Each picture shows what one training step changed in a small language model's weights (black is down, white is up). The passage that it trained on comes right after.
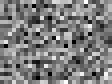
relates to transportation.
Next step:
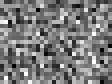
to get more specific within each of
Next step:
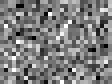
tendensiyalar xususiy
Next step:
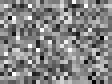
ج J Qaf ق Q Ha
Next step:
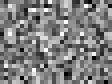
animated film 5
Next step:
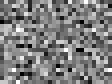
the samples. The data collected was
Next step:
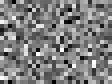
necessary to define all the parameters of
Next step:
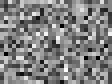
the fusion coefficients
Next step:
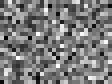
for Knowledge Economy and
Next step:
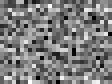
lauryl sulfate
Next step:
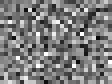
have tried another aryl
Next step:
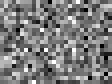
is linked to the
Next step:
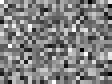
social issues, especially
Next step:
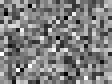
доктори (PhD)
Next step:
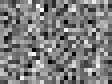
index was defined as between
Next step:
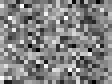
methods of proprioception assessment
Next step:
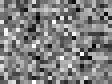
estimate 2D location from the
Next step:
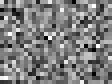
of mandible in relation to
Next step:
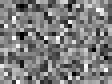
o'quv faoliyatiga
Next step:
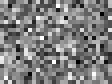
but continued to be relatively
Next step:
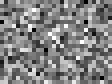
del discurso*, nº
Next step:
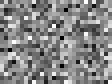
uma Unidade de Conservação de
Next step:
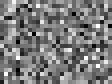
and $-m_0$ which
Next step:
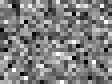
The role of ambassadors should
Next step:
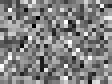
a damage tolerance
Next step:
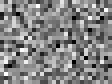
Navarro, 2020), analyzed
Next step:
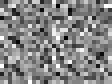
K. CHITALE,
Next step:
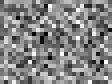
Science) MS-CIS
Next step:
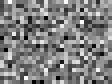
Manufacturing Industry
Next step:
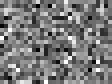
o‘yinlardan ham
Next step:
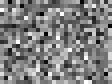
literary texts delved into
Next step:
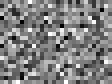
Res. Express* 4
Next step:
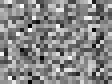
sur le marché.
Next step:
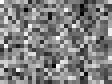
work efficiently under low
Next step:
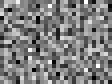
defined as: MLH1
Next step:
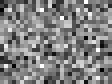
contribution of each model to every
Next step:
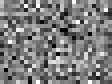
remain anonymous and
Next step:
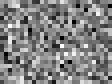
como una confluencia propiamente
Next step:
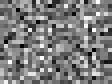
If that was not achieved, then
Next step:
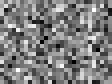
market and achieve first
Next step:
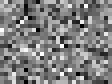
rapidly. The
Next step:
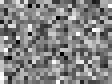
обману чи
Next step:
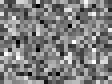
the X-ray image.
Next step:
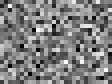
community of the time that there could not
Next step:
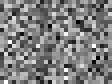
ikut berubah.
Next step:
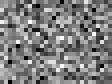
by a regression of event
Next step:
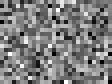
as environmental indicators: review of current
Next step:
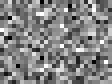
study, Yan et al.
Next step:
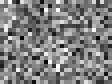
faced by SME.
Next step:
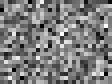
depth 2.5
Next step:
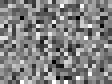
so that some applications show a
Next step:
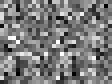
foydalanish bo‘yicha
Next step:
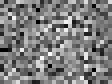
no data of its own. - It
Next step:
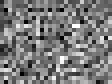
Osiyo xalqaro
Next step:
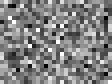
yirik madrasa
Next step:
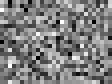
the British coupled
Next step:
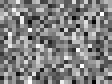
with carriers such as
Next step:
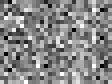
bu borada ayrim
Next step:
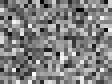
VW-S, Tse
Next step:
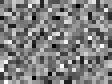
oldinga yoki
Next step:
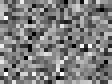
master over nature and human beings
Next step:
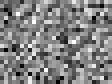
with accommodation establishments and
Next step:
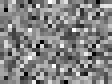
and Access Service
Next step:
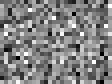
soʻz, jami 10
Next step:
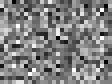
approximately 30 million
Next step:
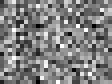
que por decidirem
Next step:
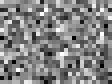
ham chizmalardan
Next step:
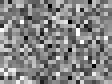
digested on a steam
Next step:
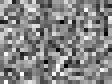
Melalui pendekatan
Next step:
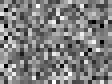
uso de modelos de
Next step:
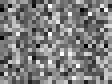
message: >- 7
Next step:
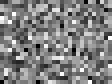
studies and nanosafety and
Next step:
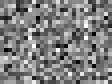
point of standard predicate logic,
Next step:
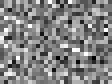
DAN BERISH QONUN
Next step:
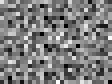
daunting challenge to
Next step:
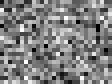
38. simpozijum
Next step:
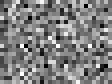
още живее в
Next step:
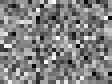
para el ejecutivo,
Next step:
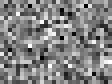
теплого месяца
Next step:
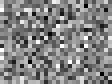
люди бачать і
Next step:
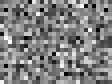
В Таблица 1
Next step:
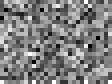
simultaneamente, ou
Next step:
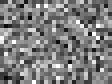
edifice was formed during a
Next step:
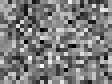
electrolyte which is either
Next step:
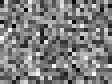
a standard drug solution was
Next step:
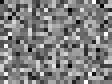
vessels (G.
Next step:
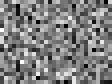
findings of this study, total tooth
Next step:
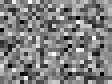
performance. In addition, an
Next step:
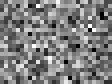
that result in energy expenditure
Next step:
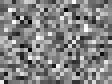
of May 2020. This paper
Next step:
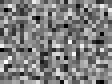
antar kelompok yang
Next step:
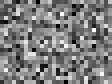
during cabling, and
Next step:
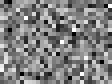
reinforcement and the
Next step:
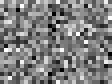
де идиомалар
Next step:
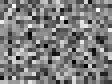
available respite and opportunities to
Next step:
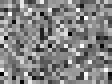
en función de las exigencias
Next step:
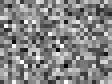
species. Until 1998,
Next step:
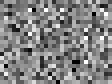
en los hogares y finalmente
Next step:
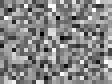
OF EDUCATION IN
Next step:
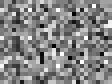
Zagreb Stock
